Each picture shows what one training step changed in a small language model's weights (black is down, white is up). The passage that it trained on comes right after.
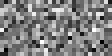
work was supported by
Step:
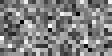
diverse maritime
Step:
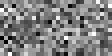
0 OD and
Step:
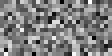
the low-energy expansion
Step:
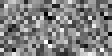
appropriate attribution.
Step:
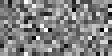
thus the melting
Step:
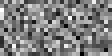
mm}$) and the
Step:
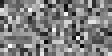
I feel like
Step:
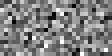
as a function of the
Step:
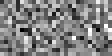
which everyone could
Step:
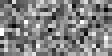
variational inequality
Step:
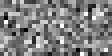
lattice parameter of the
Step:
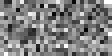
sequentially to
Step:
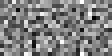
correlation function of the modes
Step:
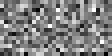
& Adinku,
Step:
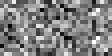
6. Model simulations
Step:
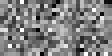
shown to induce
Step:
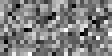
anything that
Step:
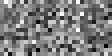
fulfilling these
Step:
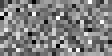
makes it possible to
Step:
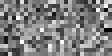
one to correlate a
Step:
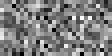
of participants was 58
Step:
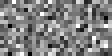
training process of the proposed
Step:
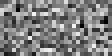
has a broad spectrum of
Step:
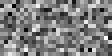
of grains in a
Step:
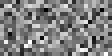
of the material, making
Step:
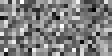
simply calculated in terms
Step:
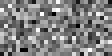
This work was carried
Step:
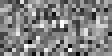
we clarify that
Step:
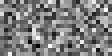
to shed further light
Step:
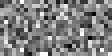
sampling. In this
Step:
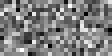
is possible to construct
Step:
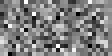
labor comparable in
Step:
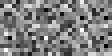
of the system share
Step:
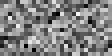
the formulae.
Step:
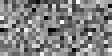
constrained to within
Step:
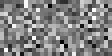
your context, have
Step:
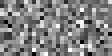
Hall, and
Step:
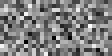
lot of health issues
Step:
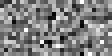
as the original, and
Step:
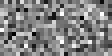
all variables come under
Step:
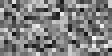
and cooling field
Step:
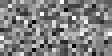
protocol [13].
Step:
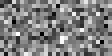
as discussed above, and
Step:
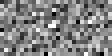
addition, it is important
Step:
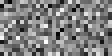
phonons are
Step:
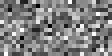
bottom line of the
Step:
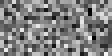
and the core, we
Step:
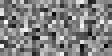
growth rate curves for an
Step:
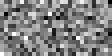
spin. Although there
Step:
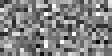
on MJD
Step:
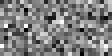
different size and quality.
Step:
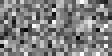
obtained for all three
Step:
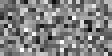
At about time 30 the
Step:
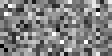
Details Name
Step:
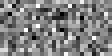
of free fermions with
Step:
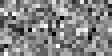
The demand for electricity
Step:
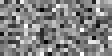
short-term. They
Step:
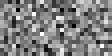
may expect a higher
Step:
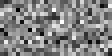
affair** is the
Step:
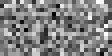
localization transition of
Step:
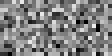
adjoint chiral
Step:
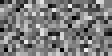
groups alike have
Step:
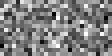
for the economy of
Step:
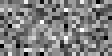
\Delta t -
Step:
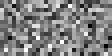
and longitudinal
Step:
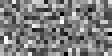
and level-1 constraints
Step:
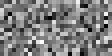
by the VLA
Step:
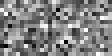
The powder
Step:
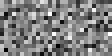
spin axis along
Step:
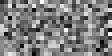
long-term effects of
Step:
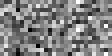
is probably greater
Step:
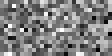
the mean duplex
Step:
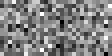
Detail how students
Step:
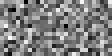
Rech, Using
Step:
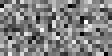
in GRT and
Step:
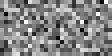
Insertion loss
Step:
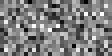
equivalent ways,
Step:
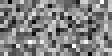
coupling unification in the
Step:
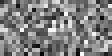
be associated with the development
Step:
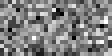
correlation has a slope
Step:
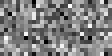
angular momentum and velocity
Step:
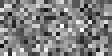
of placenta
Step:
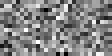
of population control.
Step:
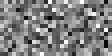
further investigated. When
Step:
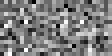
They offer their
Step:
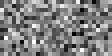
and Bruce
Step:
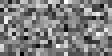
example. Then, if
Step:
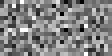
exact solutions for the
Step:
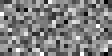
operated by the
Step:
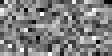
Similar to the
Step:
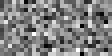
improvement of the
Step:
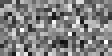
in the lower fermion
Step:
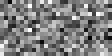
behavior is controlled
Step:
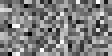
\left[ \frac
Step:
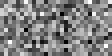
fever is an
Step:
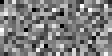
expressed in terms of
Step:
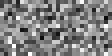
about the objective of
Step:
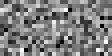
it on molecular scattering
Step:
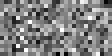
-- is essential to
